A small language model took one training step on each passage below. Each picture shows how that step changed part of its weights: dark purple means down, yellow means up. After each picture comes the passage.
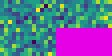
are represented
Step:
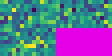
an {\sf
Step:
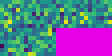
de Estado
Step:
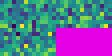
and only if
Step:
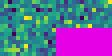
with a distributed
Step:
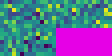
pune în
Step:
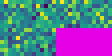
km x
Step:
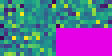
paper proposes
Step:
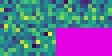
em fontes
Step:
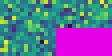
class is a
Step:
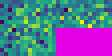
connected graph
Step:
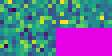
that $A =
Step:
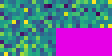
$p$ on
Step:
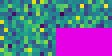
can state the
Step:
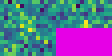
samples in
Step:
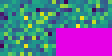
devoted to
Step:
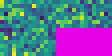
the parameter
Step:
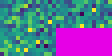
See -
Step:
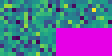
a modulus
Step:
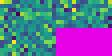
$ i \in
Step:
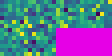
type as
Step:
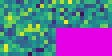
за счет
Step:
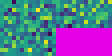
is a complete
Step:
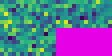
en sus
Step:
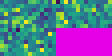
The first part
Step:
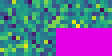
the union of
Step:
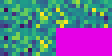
que diz
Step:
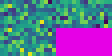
of the $ \{
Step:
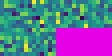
of strict
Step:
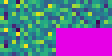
dt \right
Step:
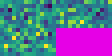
The proof is
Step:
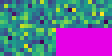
a special
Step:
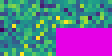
o transplante
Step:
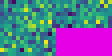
is invariant
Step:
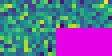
of the main
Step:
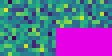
the material
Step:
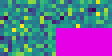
we assess
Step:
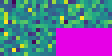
Then the following
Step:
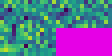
above have the
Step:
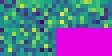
– ее
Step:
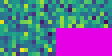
we can measure
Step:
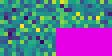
$V$ be
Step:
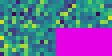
this process was
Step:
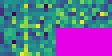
Further and
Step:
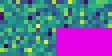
isomorphism of the
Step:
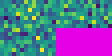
tempo em
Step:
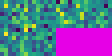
curves with
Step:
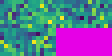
and probably
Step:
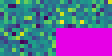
If there exists such
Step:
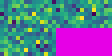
S, et
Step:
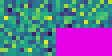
is a local
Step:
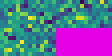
$$ In the
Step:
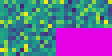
under natural
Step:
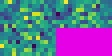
bounded above by
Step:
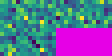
va maktab
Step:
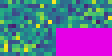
We then draw
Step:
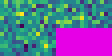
the term
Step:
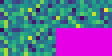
formulation parameters
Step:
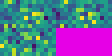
bounded by
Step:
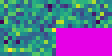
с ними
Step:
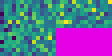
defined by,
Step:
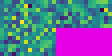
is a function of
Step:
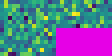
term equals
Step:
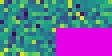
where $\bA
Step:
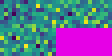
in contrast
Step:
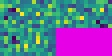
(center)} a
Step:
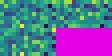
can indeed be
